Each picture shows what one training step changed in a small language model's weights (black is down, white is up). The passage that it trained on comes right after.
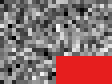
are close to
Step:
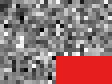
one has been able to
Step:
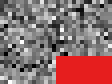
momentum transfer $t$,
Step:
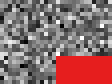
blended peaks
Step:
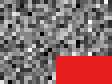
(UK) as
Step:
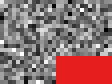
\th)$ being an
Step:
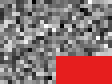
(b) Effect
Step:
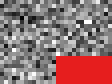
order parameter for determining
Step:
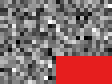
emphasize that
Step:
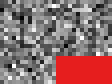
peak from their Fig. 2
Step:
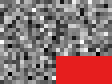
B, D and F
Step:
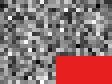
states and highly stable
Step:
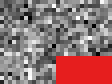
energy and the radius of
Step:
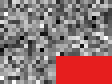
produces two pairs
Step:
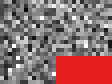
vertex was estimated using
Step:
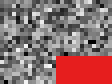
of delayed and
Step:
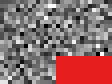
likely to transit
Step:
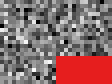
the Inforcer measure,
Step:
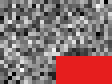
in machine translation
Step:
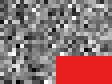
two parts of the
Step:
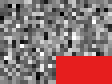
the noiseless result by
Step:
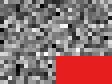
$\rightarrow$ CT
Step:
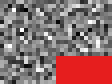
nm. It is observed
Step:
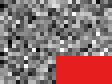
step, as measurements
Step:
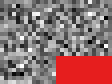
of the density fluctuations from
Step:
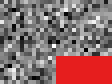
out to be solely
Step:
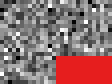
composites for our
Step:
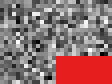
of (a) the
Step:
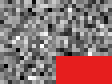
certain human
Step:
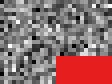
spatial beat
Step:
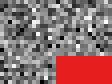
three dimensions whose
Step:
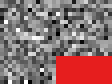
more general methodology where
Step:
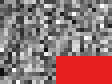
to integrate over the
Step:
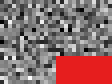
on most data knots
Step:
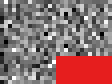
$q$, averaged
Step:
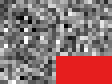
mass bin, since we
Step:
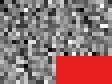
address this, we
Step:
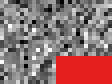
strain, and dual
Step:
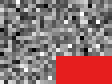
and actuator
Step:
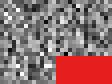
holographically dual
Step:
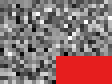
of morphological
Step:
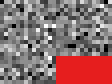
Downsampling is
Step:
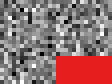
model** Let consider an
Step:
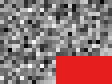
the NbN for
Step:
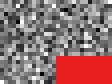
to relax until the
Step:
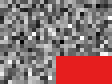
best attenuate
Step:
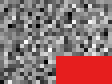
essential for studies
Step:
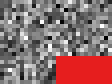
and 2(c) show
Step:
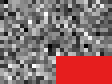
with energy harvesting
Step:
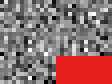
of the direct exchange
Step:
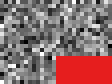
second scenario and
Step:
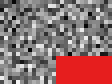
zero temperature. On the
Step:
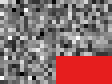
a complex, highly
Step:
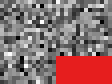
asymmetries in particle
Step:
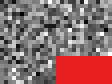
describe experimental results
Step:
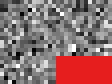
found when the system is
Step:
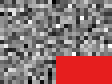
reasoning about
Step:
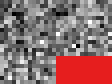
we will discuss the constraints
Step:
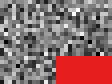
a number of examples to
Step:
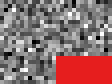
task of sound
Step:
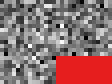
to the alternating
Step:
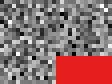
on the partition.
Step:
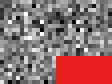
and blazar
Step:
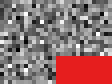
and speech quality
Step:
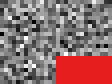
theory, there is a
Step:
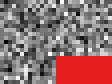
evident since it
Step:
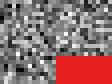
the use of multiscatter
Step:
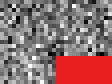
for gravity which was
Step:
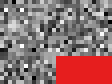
more than 50 times higher
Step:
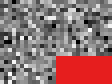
into the model significantly
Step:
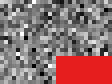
sign of the planar
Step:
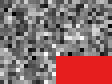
we extend the previous work
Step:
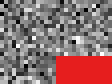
rotating frame is
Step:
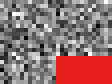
multipole, we
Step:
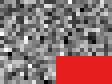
to access AR
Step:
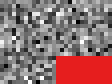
of nodes and
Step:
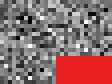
mass of the quark
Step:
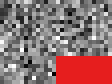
annealing fraction
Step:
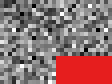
accurate results. As
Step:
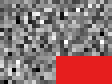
of approach taken, our
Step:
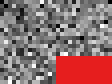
has all the features of
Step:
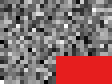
is the specific heat
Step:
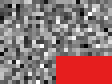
the usual independent quark
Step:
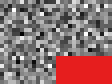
nucleons. This
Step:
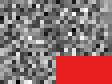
in the context of a
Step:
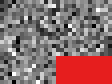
discovered in
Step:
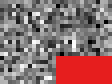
of supersymmetric
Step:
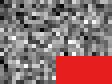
that we can find a general
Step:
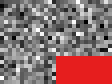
given by ${\bf p}\,
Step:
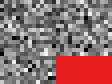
with a splitting
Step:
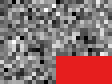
rapidly as the
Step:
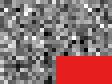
J.~Heras and
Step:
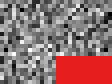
segment of a
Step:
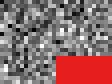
are minimized,
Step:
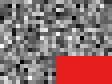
the rate of decay,
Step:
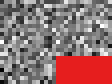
to satisfy
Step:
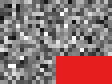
the projective norm
